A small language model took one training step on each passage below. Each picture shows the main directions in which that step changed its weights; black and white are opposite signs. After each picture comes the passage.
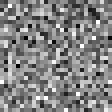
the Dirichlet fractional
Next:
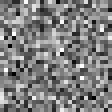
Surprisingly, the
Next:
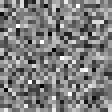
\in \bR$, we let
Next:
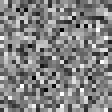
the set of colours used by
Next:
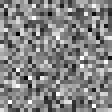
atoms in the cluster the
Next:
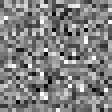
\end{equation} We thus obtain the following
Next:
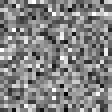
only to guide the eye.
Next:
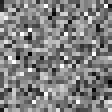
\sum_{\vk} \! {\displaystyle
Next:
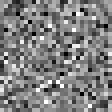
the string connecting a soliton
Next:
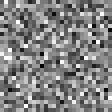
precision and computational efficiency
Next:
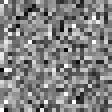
SSRs may also arise as a
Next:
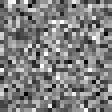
concurrences for qubits
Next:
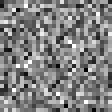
specific cell lines. In the
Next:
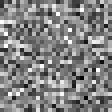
be complex and non-stationary
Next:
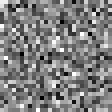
network prediction to the distributions obtained
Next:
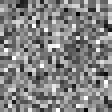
University of Wisconsin,
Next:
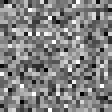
induced matrix norm, namely
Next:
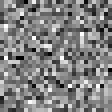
probably will NOT want to
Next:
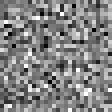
and real data, and confirm the
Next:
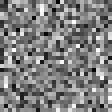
\ref{ratiovp}, we
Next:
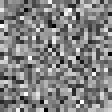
requires careful examination
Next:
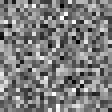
statistical mechanics and how
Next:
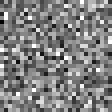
reality (VR). In addition,
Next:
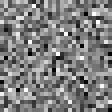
the atoms initially prepared in
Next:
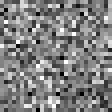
spectrum, the theoretical power
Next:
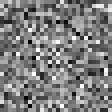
be odd. Let $T:
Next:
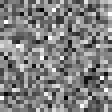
employ our analytical model to
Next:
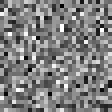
$P_n$ from one end to the
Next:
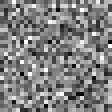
$\U$. Alors les deux
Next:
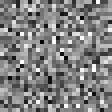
black holes (PBH),
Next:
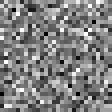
Lemma 1 (see also Lemma 4.7 in
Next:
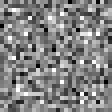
{NoStop}% \bibitem
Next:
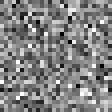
we have the following weak convergences
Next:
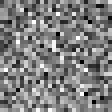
achieve a relative speedup
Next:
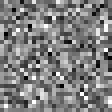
Nevertheless, even the
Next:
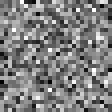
rather than the identity of the
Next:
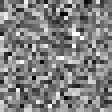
\Ni{} should be in the
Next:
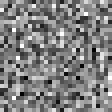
the scattering vectors that correspond
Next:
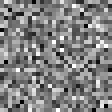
all $\beta\in\h$, we obtain
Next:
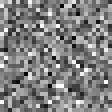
by solving the following minimization problem:
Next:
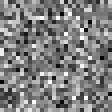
to $\textsf{f}$ in a
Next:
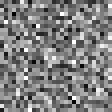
fluid flow. For example, the
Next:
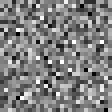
cosmological particle creation
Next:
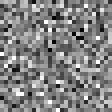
least $1$. Finally, we
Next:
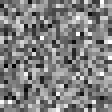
will not be necessarily the case for
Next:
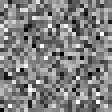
of an impending cluster
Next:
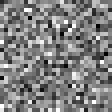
Store. Specifically,
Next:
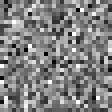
far interesting as it allows to
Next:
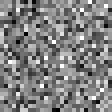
explicit series of gluing graphs
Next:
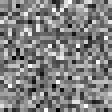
a duration of 11 days in
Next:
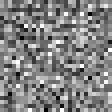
is generated by using CST
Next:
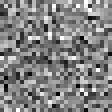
it in accordance with Case 1,
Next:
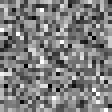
or the semi-authorized user.
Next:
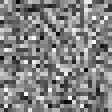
nature on the generalized master equation
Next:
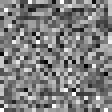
lines. \acknowledgements
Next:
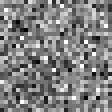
paper. This research has made use
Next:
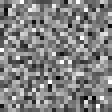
Given that random search fails
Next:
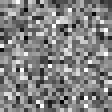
remaining vertex. This gives a factor
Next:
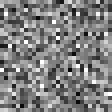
at the $\Gamma$-point, as shown
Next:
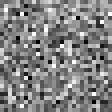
law index $\alpha$ and
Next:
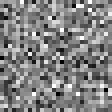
\equiv 1 (\bmod n)$ we
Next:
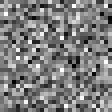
or in the spherically symmetric
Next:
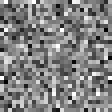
increased efficiency derives from the
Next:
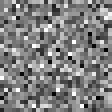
the charge and the flux, respectively;
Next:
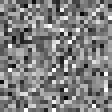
The experiments were performed with four
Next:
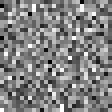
above six vectors. Further on,
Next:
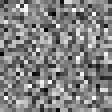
potential function is the same as used for control
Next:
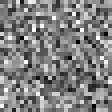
which provides an upper bound for
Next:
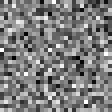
of Eq.~\eqref{interpu} to
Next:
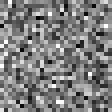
of the previous chapter, that
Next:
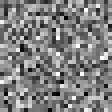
or that produce a unique detector
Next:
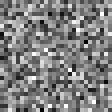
in the Hamiltonian is given by
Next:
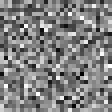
is reduced to the Lax pair for
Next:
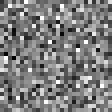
$K$ of algebras of a given type
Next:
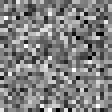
$\beta=\gamma=0$. The lower
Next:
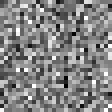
since $\Ga$ is of valency
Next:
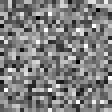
of a Lie algebra is negative
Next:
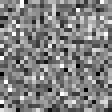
\providecommand \doibase
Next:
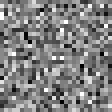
on a non-arrival of a
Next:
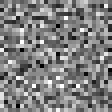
the order of their product is equal to 3
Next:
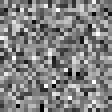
bands. As discussed by
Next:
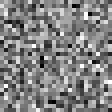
in various evaluation metrics. The
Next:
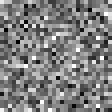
multipoles from data is described in
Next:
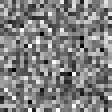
in the QGP background.
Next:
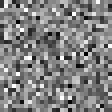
it holds the potential to uncover the
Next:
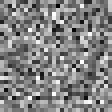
obtain a complete transseries expression
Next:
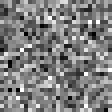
mais d'apr\'es la
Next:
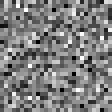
$\mathcal{G}(\Omega)$), there is
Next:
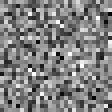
cyber security culture,
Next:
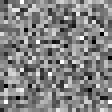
dimension 1, then $\Lambda u$ simple
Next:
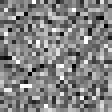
the level $n-1$ is now
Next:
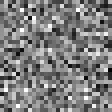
This verifies up to degree 4 the
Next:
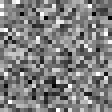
highly twisted flux
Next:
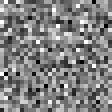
bosonic decay channels,
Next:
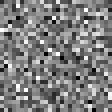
S^{1}$$ \noindent with a free
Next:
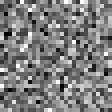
known that Eliashberg theory
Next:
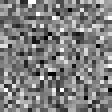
which, among other subjects,
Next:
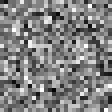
we have up to now not considered the
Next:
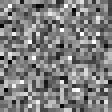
closed $n$-dimensional manifold,
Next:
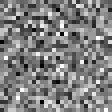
the discretization used in the study
